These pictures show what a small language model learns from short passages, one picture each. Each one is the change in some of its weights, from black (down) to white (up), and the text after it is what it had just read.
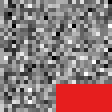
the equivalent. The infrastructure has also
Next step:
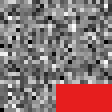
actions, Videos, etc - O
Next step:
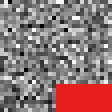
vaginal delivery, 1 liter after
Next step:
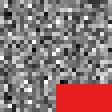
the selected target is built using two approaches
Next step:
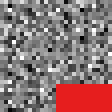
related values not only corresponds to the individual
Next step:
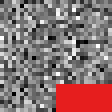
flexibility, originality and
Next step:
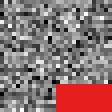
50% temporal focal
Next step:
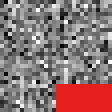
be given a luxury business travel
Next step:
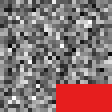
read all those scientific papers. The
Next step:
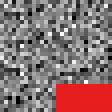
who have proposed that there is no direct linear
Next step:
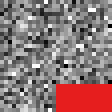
meet the country's future growth requirements in terms
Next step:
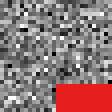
performer in the capture volume. The
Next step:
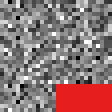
opportunity for all the partners to meet again
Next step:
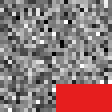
not merely a system for treating
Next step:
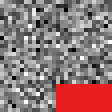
soldiers especially in France
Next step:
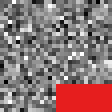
confirming that participants exert maximal
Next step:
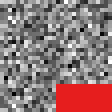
game. Additionally, teaching materials and
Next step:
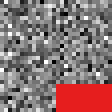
the integrity game of Fig. 2
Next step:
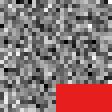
Simpson (NCAR,
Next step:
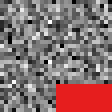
onde a atmosfera
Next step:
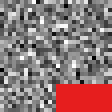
unimodal GrCs receiving
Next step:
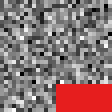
then dried in acetone. All
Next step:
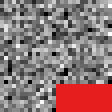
intensity factors are proportional to the
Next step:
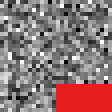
(NE) defined by John
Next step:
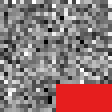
solid-state fermentation by
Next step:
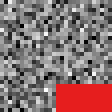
Trivedi MK¹ and
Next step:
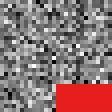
solidified to a white solid
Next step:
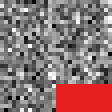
eyes almost at all time to
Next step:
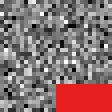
experience? Playing a game on
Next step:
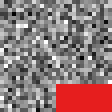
's return is less than or equal
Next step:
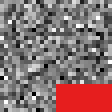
to mitigate the negative effects of economic
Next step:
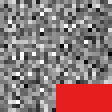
Throughout human history, the traditions
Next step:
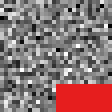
academic performance in Rivers State universities.
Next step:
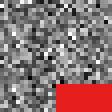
hence rely on external actors,
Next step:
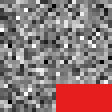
among the instrument items in the questionnaire.
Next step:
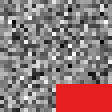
a source of new results and interesting
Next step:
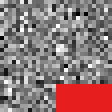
powered by energy that keeps our
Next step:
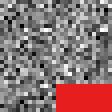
in the agricultural sector (Vikas
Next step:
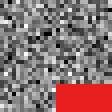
system was operated in multiple reaction monitoring and
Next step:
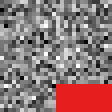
is examined because researchers have suggested
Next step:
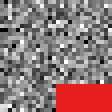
model and after unlearning with
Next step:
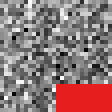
to give them with learning and experience opportunities.
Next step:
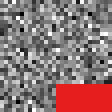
Time series forecast using support
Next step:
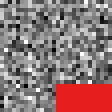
Pell was not the first to work on
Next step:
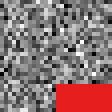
spectra - New possibilities for
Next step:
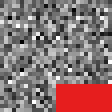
includes aspects of both implicit and
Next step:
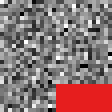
person claims that it is suitable
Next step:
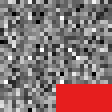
hydrogen production techniques through water splitting
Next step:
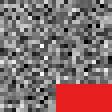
employed quantitative experimental research because it included
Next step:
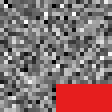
Trisonic Wind Tunnel
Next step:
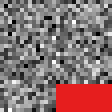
follows a circular LEO
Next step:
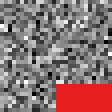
by the speakers, particularly in
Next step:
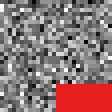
and manganese chloride
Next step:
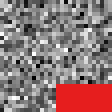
to leverage the baricity of spinal
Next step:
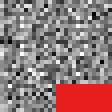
subjectively done by experts to identify
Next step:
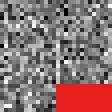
(at a low boil) for 15
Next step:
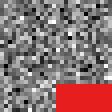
references, going beyond the
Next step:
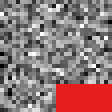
OF DIAGNOSES
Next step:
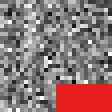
to better understand them. The three
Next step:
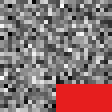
Development -) Green Jobs
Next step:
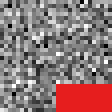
teacher evaluation frameworks and incentive structures
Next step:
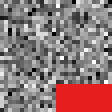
series of nickel(II)
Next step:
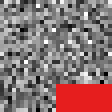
rotary evaporation.
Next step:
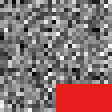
is more precise than the direct measurement,
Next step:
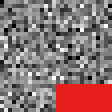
clicking in the ID
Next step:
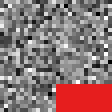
speech API is shown in Table 9
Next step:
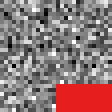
properties and of wet conditions. These
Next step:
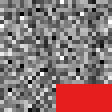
however, demands that the plant species to
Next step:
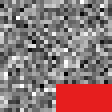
and doctors can diagnose heart
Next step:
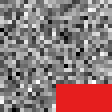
to a comprehensive analysis of the country's
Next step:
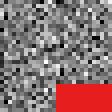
PHOTO BY THE
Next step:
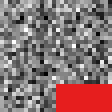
which reduces the pressure and thus the temperature
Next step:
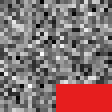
months from November 2016 to
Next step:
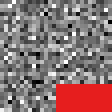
Other non-financial interests
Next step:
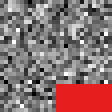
find work. This report records people's
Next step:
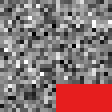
providing a foundation to learn
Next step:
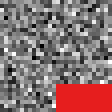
D-matrix plus the unit matrix
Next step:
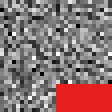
produced (for example, rice
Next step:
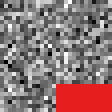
of Sciences and Humanities is a
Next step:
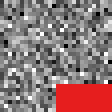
components of the immune system. In
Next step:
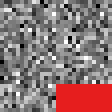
COVID: Ageism or
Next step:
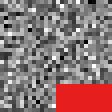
For example, Wyoming - which
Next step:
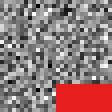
below Figures. Table 1.
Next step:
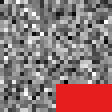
in speaking class. 3.15
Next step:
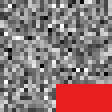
SRS coefficient, σ =
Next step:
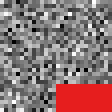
inherited a foreign policy that required
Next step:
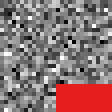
a small number of parents concerns
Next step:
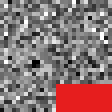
WORLD This section presents the
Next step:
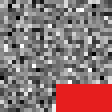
participating in the survey. Many people
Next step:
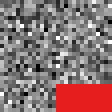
Circuit Switched Data
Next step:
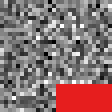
between pH 6 and 8, whereas at
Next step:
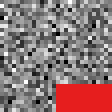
around food waste reduction, subsidisation
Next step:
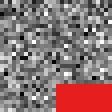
expansion. This paper is an
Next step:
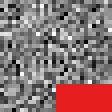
kaizen implementation on job stress shows
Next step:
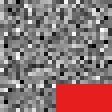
Bujak:** Methodology,
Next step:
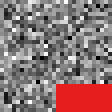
the head; body skin flaps
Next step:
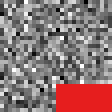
used as plant-based pesticides.
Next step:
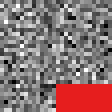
They will provide a comprehensive understanding of the
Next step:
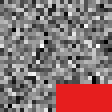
paper attempts to study the various
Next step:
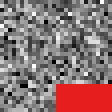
whether they interact in some way as they
